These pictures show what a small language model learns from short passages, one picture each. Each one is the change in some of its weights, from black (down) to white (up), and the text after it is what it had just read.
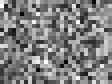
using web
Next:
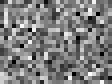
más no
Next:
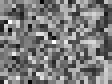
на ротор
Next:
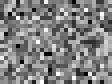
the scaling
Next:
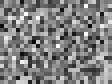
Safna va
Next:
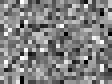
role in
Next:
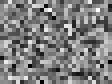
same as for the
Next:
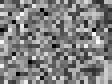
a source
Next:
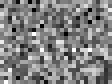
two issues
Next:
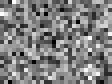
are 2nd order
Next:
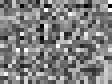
por qué la
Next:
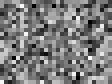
$B$ is
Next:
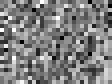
Rio de
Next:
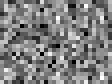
to the variance
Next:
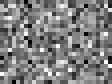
of History
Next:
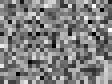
a similar
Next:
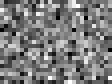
also applicable
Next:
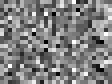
region the
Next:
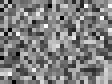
that a vertical
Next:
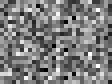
performed by
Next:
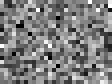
of RS
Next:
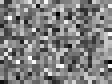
refer the
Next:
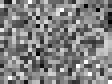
FDM und
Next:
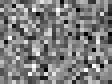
target data
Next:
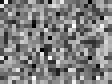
final state
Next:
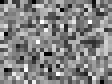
the one in the
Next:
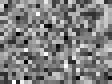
the basis of
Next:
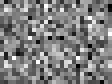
message to
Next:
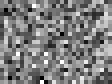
4. As represent
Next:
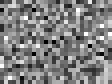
moments order
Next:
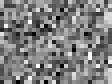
The RPA
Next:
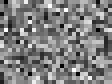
radiation, which
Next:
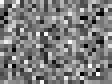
solo con el
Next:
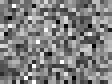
the exponential
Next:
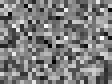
in all of the
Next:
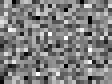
es decir,
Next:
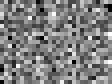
modern methods
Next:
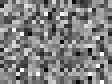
and more efficient
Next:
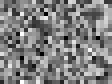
boundary conditions
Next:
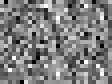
property variation
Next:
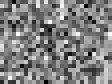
would also
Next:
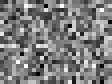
including general and
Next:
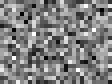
Or, in
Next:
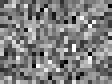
If none
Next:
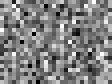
Uno de los
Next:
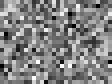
those between which
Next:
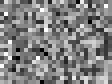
two resolution
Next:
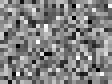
the subducting
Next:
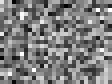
that result from the
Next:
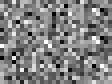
of Lyman
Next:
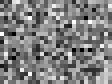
different. The
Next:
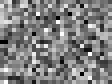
experiment at
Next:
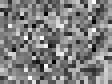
och det
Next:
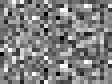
in Ising
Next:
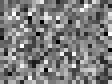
massive and
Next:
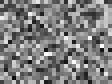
about the
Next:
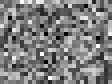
en el aula
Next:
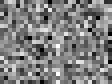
Ribo –
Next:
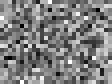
components are
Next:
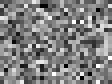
first law of
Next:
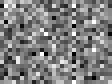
seen to be
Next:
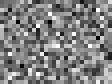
help us
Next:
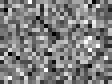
are called
